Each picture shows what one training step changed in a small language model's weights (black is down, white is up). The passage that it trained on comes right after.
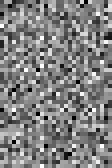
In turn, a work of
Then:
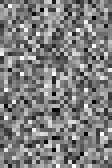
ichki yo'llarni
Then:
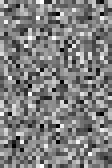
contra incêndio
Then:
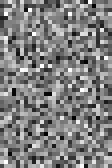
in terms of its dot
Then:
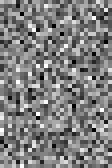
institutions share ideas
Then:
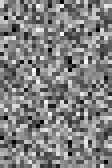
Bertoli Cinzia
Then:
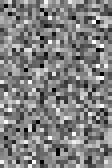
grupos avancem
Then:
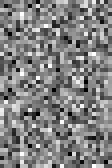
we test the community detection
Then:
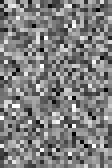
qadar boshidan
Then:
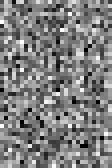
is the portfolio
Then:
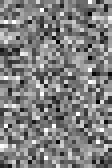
noti infatti che il
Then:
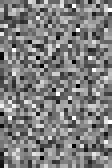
9- oygacha
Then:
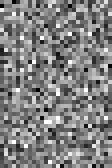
domain wall. This shows
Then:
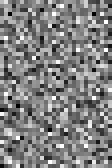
encuentra en una
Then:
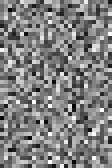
shorted than the length of a
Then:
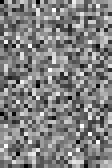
eingesetzt werden
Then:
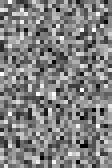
directions, the metric
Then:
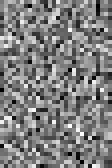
that such failures will not
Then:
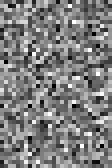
os olhos virão
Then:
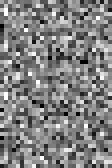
a solution to the classical master
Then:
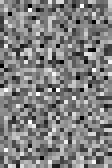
of enriching with
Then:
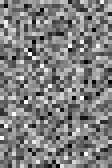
$q_m$ by the
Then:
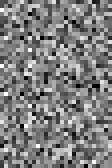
operators $\psi^j_{\sigma
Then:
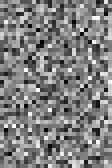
habt, aber auch mit
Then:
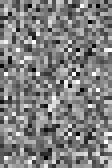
of a pulsar is
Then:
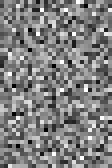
Monte Carlo
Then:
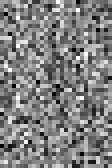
bending actuators
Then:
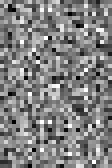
We discuss and verify the theory
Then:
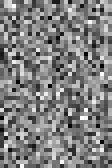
ACR of only one
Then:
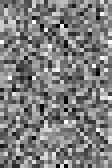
cultural que leva, tanto
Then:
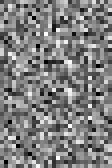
"Trends in
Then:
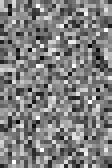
first attempt, it is
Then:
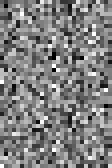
SEF95 did not
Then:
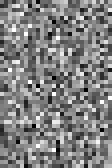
\end{equation} We can
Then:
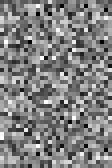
na inovatividade e nos
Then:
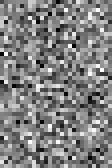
Científicos da
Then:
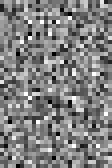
from CMS open data
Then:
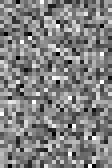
this artificial conditions are
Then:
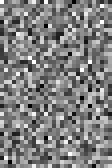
egg, more or less
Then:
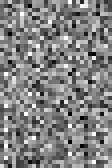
the community to consistently
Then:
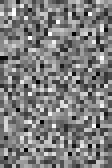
numerical schemes in both
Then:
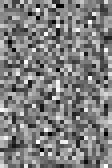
que emergiram na
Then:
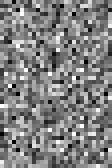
body. In the system
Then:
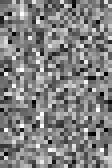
на базі якої
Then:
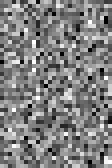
de muitas tarefas
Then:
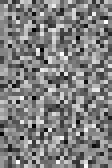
Therefore \begin{equation}
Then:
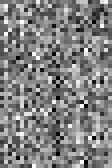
has to be started again with
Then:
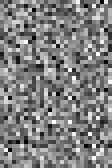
esa bolalarning
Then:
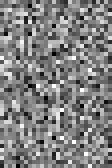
space is proportional to the
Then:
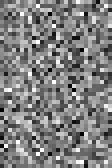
het deel van het
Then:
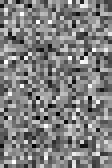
the value achieved by
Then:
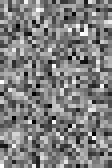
the dislocation position is
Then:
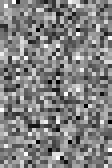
die meiner Institution
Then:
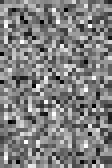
a strong motivation to
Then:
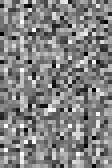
and currently there is a very
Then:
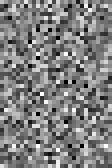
dan Kebijakan
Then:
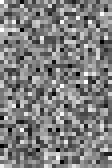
все острее.
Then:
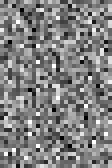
is a ghost term
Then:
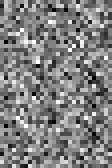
muito difícil
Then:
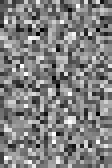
JA. Genetic studies
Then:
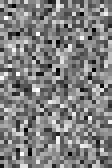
hodograph method is the classical
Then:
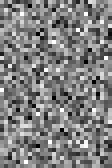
the data in a low-dimensional
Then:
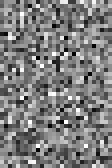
is any physical occurrence
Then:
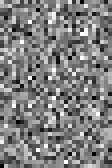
the baseline is calculated,
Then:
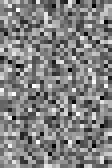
y posterior procesado. En
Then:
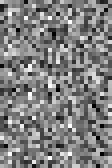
y particularmente de ensaje para
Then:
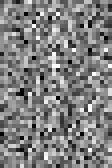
form as \begin{equation}
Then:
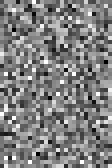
M. Debroy,
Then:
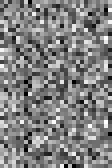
proporcionar uma base
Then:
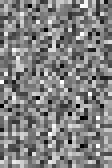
of the intensity over the
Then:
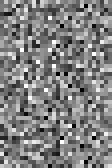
source is characterised by its
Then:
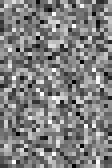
در دستگاه‌های
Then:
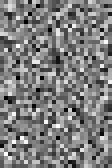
hukumatlar va
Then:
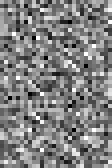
Projekt so lange
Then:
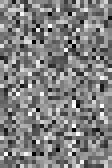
zwijgrecht in
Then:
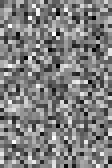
y psicológico
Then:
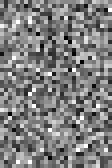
amplitude recurrent burst
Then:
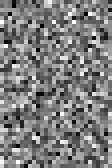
com que ocorram diferentes
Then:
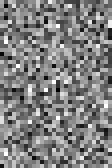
a expressão artística
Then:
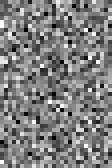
events. Any duration
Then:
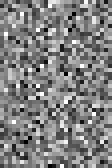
The prediction step using the particle
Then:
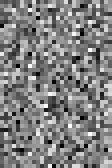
frequencies of a WD
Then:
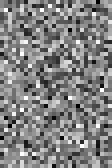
the morning, the lane
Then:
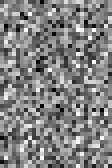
symmetries and conservation
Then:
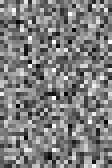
association strategies can be
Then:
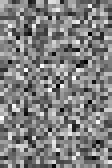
surface was prepared by
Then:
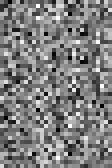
the Bloch states in the
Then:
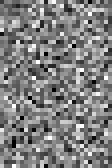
o processo histórico
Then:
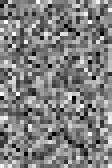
group of a theory: >
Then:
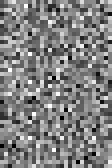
\end{eqnarray} which gives
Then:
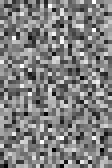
predicts the suppression of
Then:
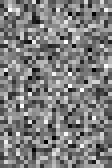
by applying fuzzy
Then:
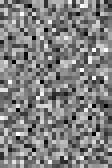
the form in the plane of
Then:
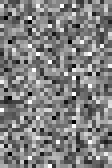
erkak o'simta
